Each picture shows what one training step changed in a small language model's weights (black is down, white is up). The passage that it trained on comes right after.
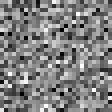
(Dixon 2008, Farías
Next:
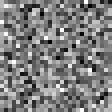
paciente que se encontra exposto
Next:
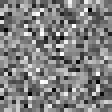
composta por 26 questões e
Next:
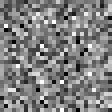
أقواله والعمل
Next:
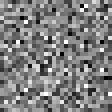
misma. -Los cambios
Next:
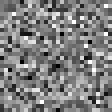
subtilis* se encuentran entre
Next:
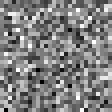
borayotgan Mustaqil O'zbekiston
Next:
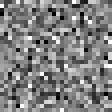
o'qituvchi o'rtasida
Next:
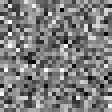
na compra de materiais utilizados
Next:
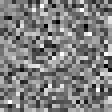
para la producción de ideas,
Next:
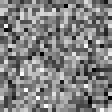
در سروده یا
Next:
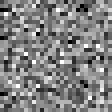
в виде двух ее
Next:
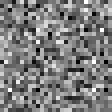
teori klasik tentang
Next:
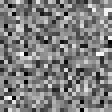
Ministério da Saúde, 2021. Disponível
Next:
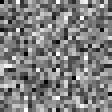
orasida birinchi o'rinda
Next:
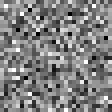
как правило, во время
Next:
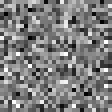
o maltrato entre iguales,
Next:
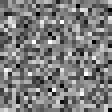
na *arte povera*
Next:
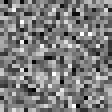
caput, acrescenta o
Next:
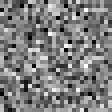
підрозділи фінансової
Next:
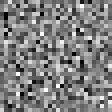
proporciona una descripción general
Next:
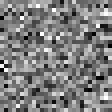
ishtirok etadi: (1)
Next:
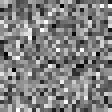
ўзлигини аниқлай
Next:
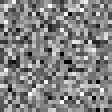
technologies into the financial
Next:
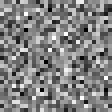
и в функционировании и
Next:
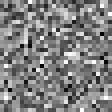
uzatish muhitiga murojaat
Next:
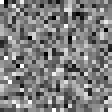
of the world afterlife
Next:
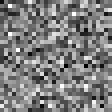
para o fato de não estarem
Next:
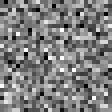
bosqichlarga bo`lib
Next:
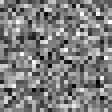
Mirziyoyev Sh.
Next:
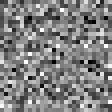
гидрата окиси
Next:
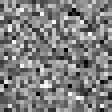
development model, social vulnerability
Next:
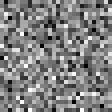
artigo 6º: Art.
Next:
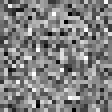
development of the service sector in
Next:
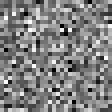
O atendimento se baseava na
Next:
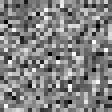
и реконструкции. В этом
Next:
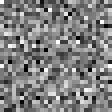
tizimini joriy etish orqali har bir
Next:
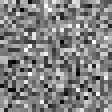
hall e poderia ser usado para a
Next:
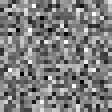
ǵana óndiris processlerin
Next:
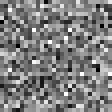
on peut conclure que le taux
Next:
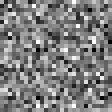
qamrab oladi. Shu
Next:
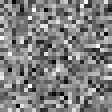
hamda o‘quvchilarning mustaqil
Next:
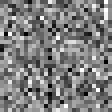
análise da situação econômica da empresa
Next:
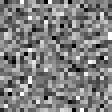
so'zlar: kognitiv faoliyat,
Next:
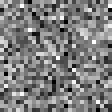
polysemous networks
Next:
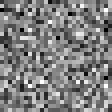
ser um espaço moderado pelos
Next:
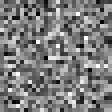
de "Jornal" nos quais
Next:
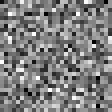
viviendo con VIH a
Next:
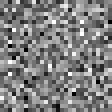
➤ Birinchidan,
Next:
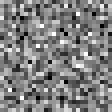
8. Девелопмент.
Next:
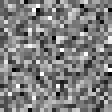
condição clínica imediata,
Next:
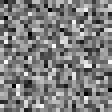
hanya bertujuan untuk meningkatkan
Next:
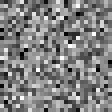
la Prise en Charge
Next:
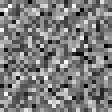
to'g'risida xabar
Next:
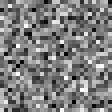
de sus héroes y la
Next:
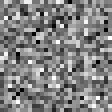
de antena derecha. I,
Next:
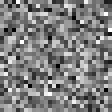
diagnosticar o grau de desenvolvimento
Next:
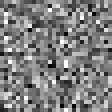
uma base para a ação. As
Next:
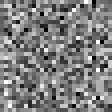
sifatlari, harakat faoliyati,
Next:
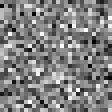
en Chile. Izquierda,
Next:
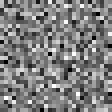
dalillar asosida ochib beriladi.
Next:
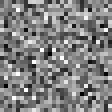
se observa en la tabla 3.
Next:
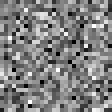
ўғит сифатида
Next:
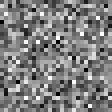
por lo que se utiliza para
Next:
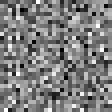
Bayeshanov Abdulla
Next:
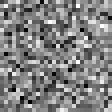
por fachada e por edificação,
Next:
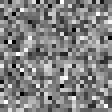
الذين أسهموا في
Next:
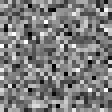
Auroros que se existen en el
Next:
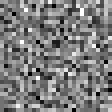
por um amplo processo de reorganização
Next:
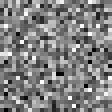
anglash, o`z tarixini
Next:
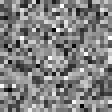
e alimentação para manter
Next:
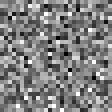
hisoblangan. U yo'lovchilar,
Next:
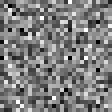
con una temperatura media de
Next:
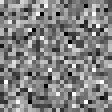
la littérature depuis
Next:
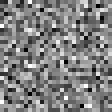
necesarias y aprovechar
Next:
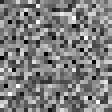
emas, davlat idoralari xalqqa
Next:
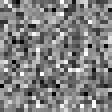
implementation of institutions in changing
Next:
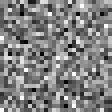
lagi, sama halnya dengan
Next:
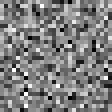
работы по созданию единой
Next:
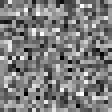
15 минут, а затем
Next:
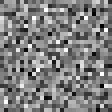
kebutuhan hidup
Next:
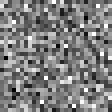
arınmasını tavsiye
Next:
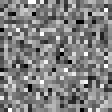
que aborda: Definida a
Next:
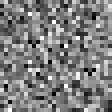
bog'lab Alloh tomonidan
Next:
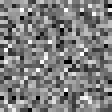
en worden derhalve niet in
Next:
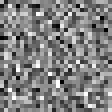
para murid yang saling membangun
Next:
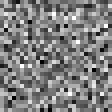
lingvistik nuqtai nazardan
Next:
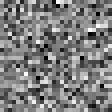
deyiladi: “Navro‘z
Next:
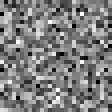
tematik seminarlar,
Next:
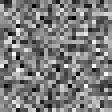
compreensão do textual e contextual,
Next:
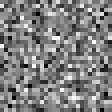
riscos ergonômicos estão
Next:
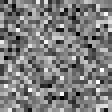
taraqqiyot, axborot
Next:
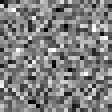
комедия жанрида
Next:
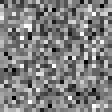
ситуацию нельзя
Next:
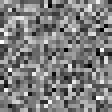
tarixiy manbalarda ko'p
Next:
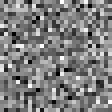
Soil Science” 58 90th
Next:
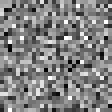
n$. Используя
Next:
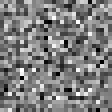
relativement nouvelle en sciences
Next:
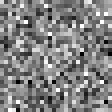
traduzidos do material didático do
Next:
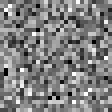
rekening houden met de
